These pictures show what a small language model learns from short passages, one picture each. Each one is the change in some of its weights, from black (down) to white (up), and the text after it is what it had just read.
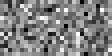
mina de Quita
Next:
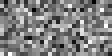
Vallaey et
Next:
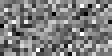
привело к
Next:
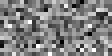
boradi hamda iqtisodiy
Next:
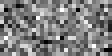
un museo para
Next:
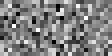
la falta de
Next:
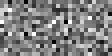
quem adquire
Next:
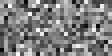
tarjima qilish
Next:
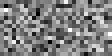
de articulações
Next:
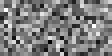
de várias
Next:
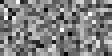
Acesso em 03
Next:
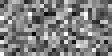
учебник /
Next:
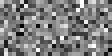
на рынке
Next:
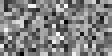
metodologia ativa por
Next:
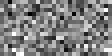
população a afeta
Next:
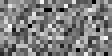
fundamenta en la
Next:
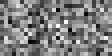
dos de ellos,
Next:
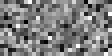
model Bepul,
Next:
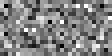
sequência necessária
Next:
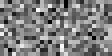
tarea no es
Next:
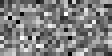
результата. К
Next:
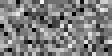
the modeling of
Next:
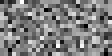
saqlash iqtisodiy
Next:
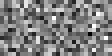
De Moraes
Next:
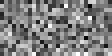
motivasi kepada
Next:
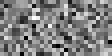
изд. АН
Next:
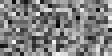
na revisão
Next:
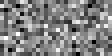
davom etishi mumkin
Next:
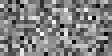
sőt a
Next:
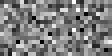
menor de 18
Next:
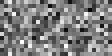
Upload de
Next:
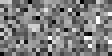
meses de maior
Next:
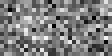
de quesos
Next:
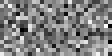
dengan nilai
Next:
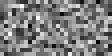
6 ta stol
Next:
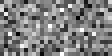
к действию
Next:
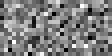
yer yuzasida
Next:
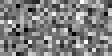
о том, что
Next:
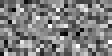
до навчання.
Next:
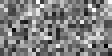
necessário integrar
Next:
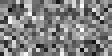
- I via de
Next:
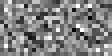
vale do rio
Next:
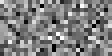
відношень та
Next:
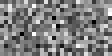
las zonas
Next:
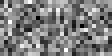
large and
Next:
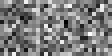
intilishi bilan
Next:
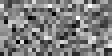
à figura
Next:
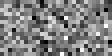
e investigación realizado en
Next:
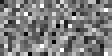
dan juga penelitian
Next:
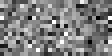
Finalmente, para
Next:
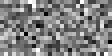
hech kim u
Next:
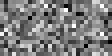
tilidagi turli
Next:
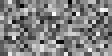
é o fato de
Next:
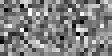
così un
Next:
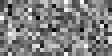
mudah untuk
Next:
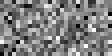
lesen können,
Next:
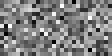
relidas. Em
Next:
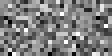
foydalanish texnologiyasi.....
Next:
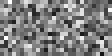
gordura, o
